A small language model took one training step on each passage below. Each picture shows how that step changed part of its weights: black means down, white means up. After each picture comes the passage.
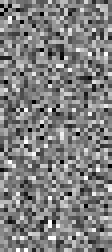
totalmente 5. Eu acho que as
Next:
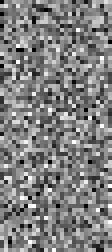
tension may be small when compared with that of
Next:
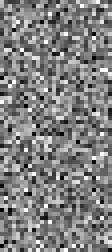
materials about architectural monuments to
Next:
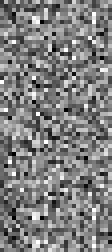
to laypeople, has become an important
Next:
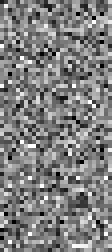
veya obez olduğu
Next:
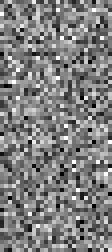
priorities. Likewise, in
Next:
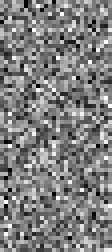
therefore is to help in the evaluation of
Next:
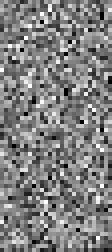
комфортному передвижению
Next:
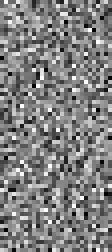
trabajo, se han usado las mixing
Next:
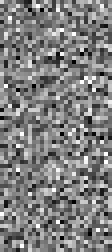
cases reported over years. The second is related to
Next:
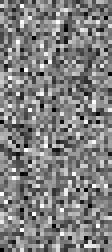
Press. - Nobis, C., &
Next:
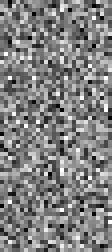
lifestyle due to pain.
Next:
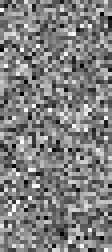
designs. We found that the social density
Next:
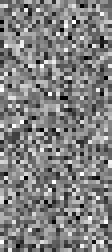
value of 2.28, we can safely
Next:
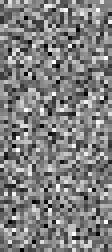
anonymous everyday objects to design
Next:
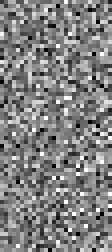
technology, and other aspects, hardly
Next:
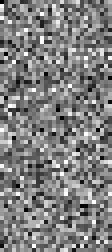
specified labeled fixation
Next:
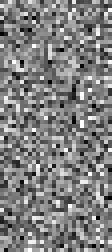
je ključno beležiti
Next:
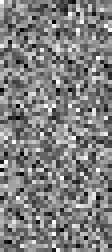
the control group, and this disparity was also
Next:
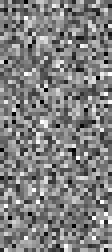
Feminist Principle*
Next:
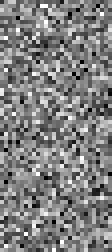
the margins of the main stories of
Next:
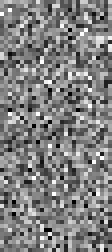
en Mai 2001. Selon le
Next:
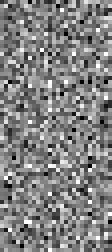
селянство шукає
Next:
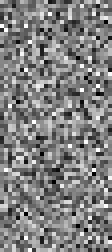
key area would be the interaction between humans
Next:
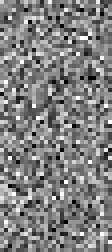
کے خلاف روس
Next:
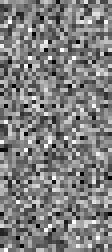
adaptation initiatives at the local level, which
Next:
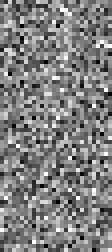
teachers and the students are not tally as the
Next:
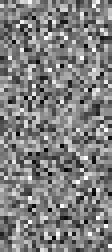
out the effect of portfolio assessment strategy
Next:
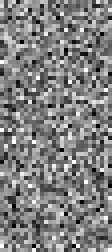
in situ calibration method for quantifying
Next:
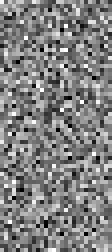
лактоферрин даражаси
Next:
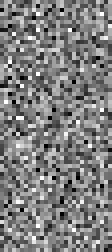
Schulungsangeboten (z.
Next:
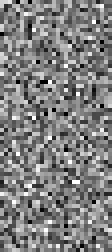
va qizlar – 2000: gender
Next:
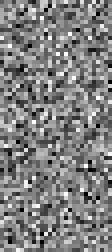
a clearer understanding of the near surface
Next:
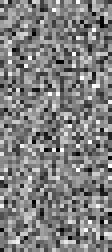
6,400 square meters.
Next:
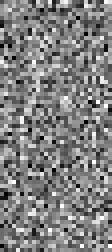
закономерностями их жизни
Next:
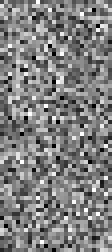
CPU cores and memU sizes
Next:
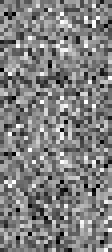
ECOSERVEIS και
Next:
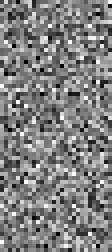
literature, embodied energy values were taken
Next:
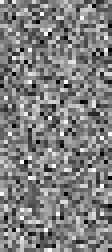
areas, despite the fact that the
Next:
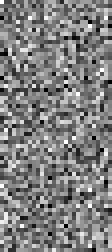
should implement but they did not know how. The research
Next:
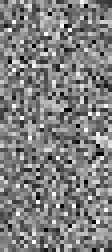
Sub-categories Safety
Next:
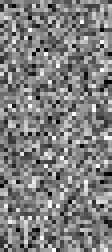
that should have been charged for the actual
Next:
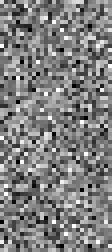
Oliy ta'lim, fan va
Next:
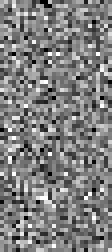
qayta ishlash masalalari
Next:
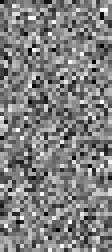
model and solve the problem. Simulated
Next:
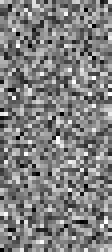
poor bioavailability are always
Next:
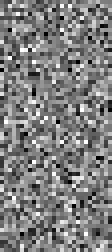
Information Communications Technology. It can
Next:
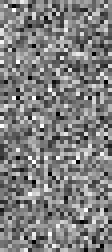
bagian pragmatik,
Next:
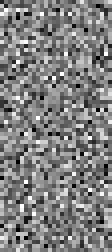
Galileo's scientific discourse.
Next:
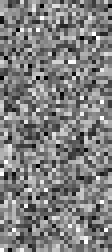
and used to calculate the damage values
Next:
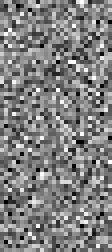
умов забезпечення
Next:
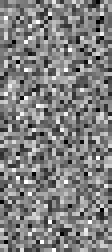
satisfaction requirement especially for this population who
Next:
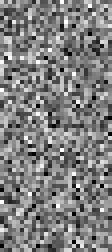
Research and Development (ijtsrd),
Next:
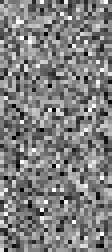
as one of the determining parameters since the existing
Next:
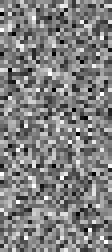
strong distortion of free competition
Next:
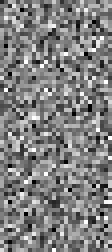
b \in M$, we say a is
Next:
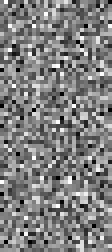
in increasing students' personal maturity In:
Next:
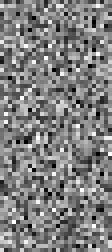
and infectious diseases. Antisense
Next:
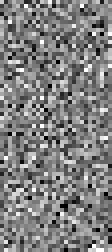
una participación crítica y activa en la
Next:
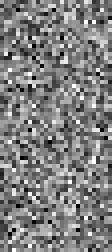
grote invloed uitoefenen
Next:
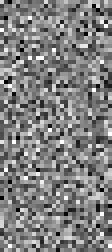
all European countries, the communicative approach to language
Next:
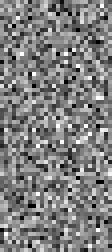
seabird species indicates the richness
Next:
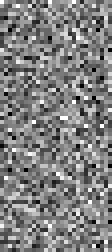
porque es por causa imputable
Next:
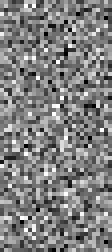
sendo direitos sociais nas garantias
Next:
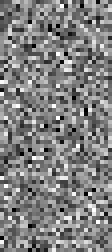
search areas. To further improve the concept
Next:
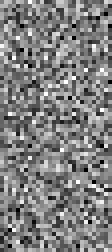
were done by biochemical methods.
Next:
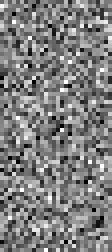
formula (XIII) for the
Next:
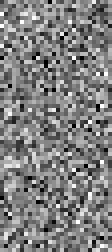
Тайёр шаблонлардан
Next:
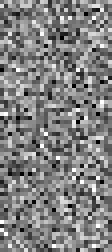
juga memiliki kewenangan
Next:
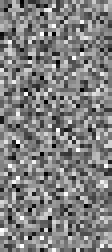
management of medullary carcinoma
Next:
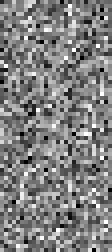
analysis). This approach is used because this study involves
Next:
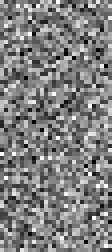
ka Toba super-eruption in
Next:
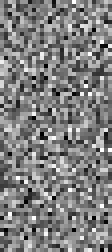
menyikapi isu ini.
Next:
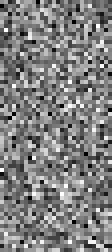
triangulation with the knowledge gained by
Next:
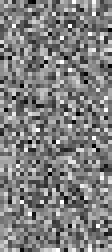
We used 79 the search phrases:
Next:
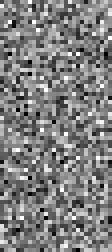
dispuestos en espiral
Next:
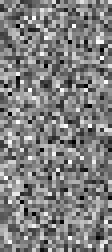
qilib aytganda, ta'lim
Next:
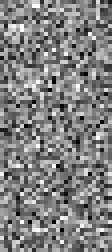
calculate the Delay for all devices.
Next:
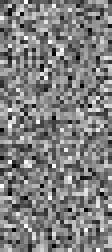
8 cores Intel Core i7,
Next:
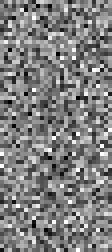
home visits to educate families on
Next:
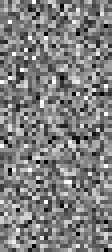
Processes are related to long, medium and
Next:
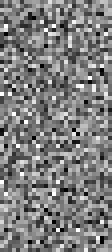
which may be similar to *C. indicum*
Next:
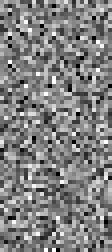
these six lakh graduates are
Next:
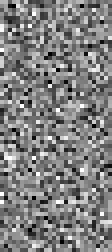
Use case: Analysis of costs and
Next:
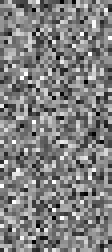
the significance level. However, exercises
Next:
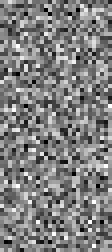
this software. If statistical analysis was
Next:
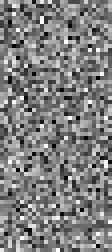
pedagogical cooperation, family, school,
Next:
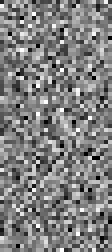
pollen, soot particles, and
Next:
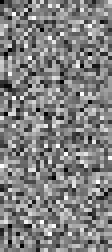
корректировки технологических
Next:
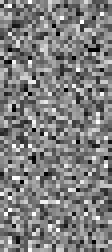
adherencia al tratamiento o una
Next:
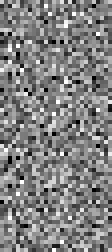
instrumento político que protege os direitos
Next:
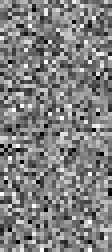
neutrosófico. Estos
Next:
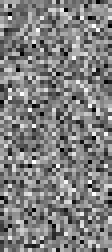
наличии достаточно
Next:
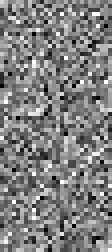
хамрох келди. Шу
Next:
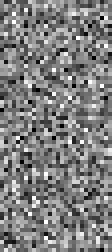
way that from the beginning to the
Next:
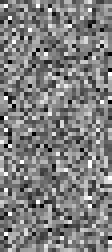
that we can find the natural image space as a
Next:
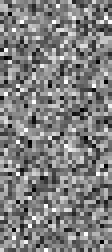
the selection of appropriate processes that will help
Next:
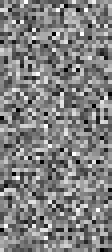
anemia severity and demographic or
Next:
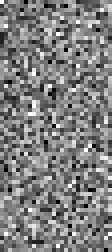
biases repeat prejudices found in
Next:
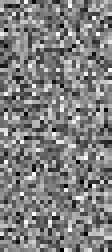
the LHM. B. Trust and
